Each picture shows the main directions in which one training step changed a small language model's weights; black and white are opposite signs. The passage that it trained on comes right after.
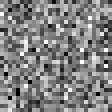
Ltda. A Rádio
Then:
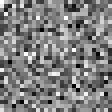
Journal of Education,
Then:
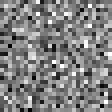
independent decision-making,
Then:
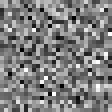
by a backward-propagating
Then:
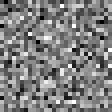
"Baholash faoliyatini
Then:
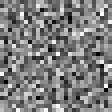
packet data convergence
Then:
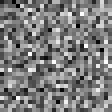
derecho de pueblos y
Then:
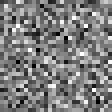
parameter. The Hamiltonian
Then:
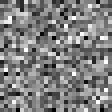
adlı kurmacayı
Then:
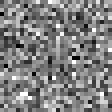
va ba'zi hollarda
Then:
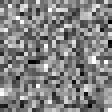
Yoshlik, Mevazor)
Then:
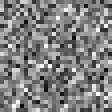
to facilitate collaborative
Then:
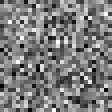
on the downstream
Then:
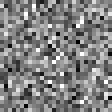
A Learning Theory for the
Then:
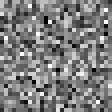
valioso para el campo de
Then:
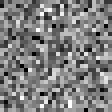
geral Metodologia
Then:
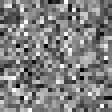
3) and of one completely
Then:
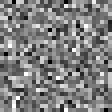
buyicha ustivorligi
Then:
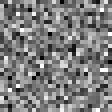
in exchange-coupled
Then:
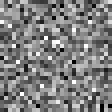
possible to remove most of the
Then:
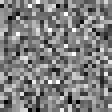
Abstract. This article
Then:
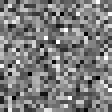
sensibili e promuovere
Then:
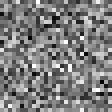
Academy of Management
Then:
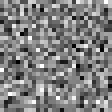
same or higher than the first group.
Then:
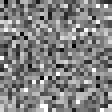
carbon star and the other three
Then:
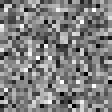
A Case Report and Review
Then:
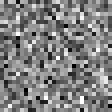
be reported in later
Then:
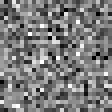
yerdagi ta'limiy
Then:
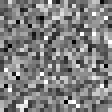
Rumus menghitung
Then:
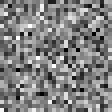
The vertical bar shows the scale
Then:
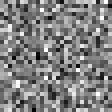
higher resolution observations. Based on
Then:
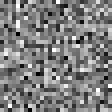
люди. Тому
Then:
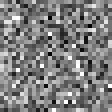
ich habe meinen Mann
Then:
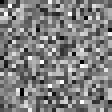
background fields effectively
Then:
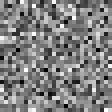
has been shifted such that the the
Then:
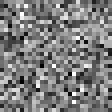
This analysis shows that the GPE is
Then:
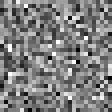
una teoría política más
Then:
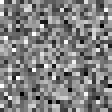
conceptos geométricos en
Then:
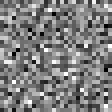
astronomy during the second
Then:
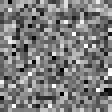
The basis set contains Al
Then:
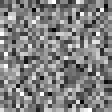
edges of the period gap
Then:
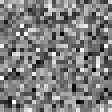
Physics \& Astronomy \\ University
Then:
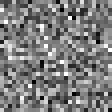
de evaluación alternativa** que
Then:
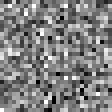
(top) and significance values
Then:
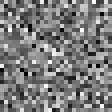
gender as an explanatory
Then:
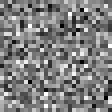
baryon chemical potential in the
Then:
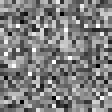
infractorului (art.
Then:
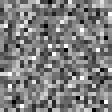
process model?} Business processes
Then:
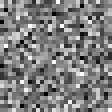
by a multidisciplinary
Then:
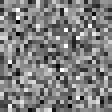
lug‘at kitobi
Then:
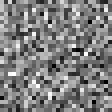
hence the SM physics}. This
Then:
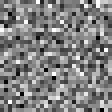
current EoS uncertainties
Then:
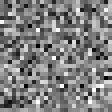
them despite this similarity.
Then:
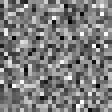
%Differential two-jet
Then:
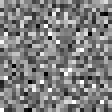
depth including absorption
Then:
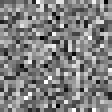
report from We Are Social,
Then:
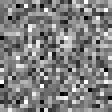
y ortogneises e
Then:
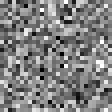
profesional que ha tenido
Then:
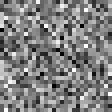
literarios comparables a los del
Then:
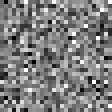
another atom at a distance
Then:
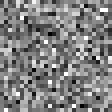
understood in terms of the
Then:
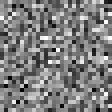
um mapa de metrô,
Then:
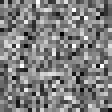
coexisting order might allow
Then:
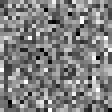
Bitte beschreiben
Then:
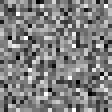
Fall entscheiden,
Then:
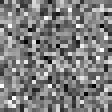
salohiyati yanada
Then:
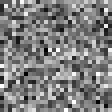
yuzaga kelgan.
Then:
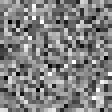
obtain a satellite mean
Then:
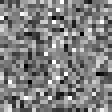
направлений их
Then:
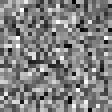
be linked with money
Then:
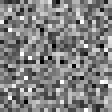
Estimation Abb. 1:
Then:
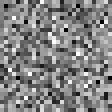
not exist.\\ \indent From
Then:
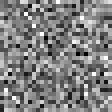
successfully shown in
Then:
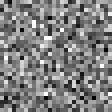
a coupled multilayer
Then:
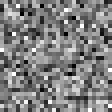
of the dynamics of diluted
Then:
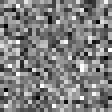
the surface reconstructions on
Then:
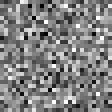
and found that SBT order is
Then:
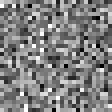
images. From four point
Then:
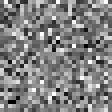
defined to include the number of actions
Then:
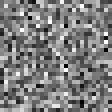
Deep-EAS is comparable with
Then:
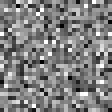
elastic scattering cross section
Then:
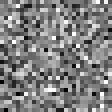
mutual information $I(P
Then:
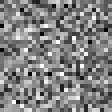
growth phase is inherent to the
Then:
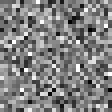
complex nested-IF
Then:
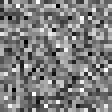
gap in the borders of region
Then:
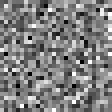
été donnés. Sur
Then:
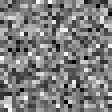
розовых сортов
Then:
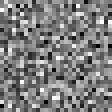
был райским
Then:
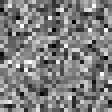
4) ta’lim tizimi
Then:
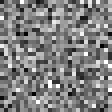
several lines of critical
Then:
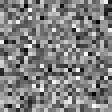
participants read the alt
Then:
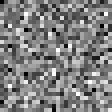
ular diniy yoki
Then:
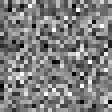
Jano, Mingote,
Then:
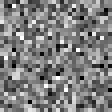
of the perturbed equation
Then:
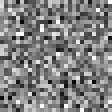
de viento. / El bote
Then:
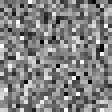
ва қадриятлар
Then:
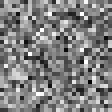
on the internal test set,
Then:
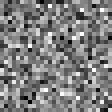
camino que recorrer en su
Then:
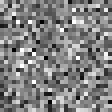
\usepackage{amsmath} %
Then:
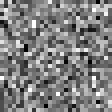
the triangular configuration,
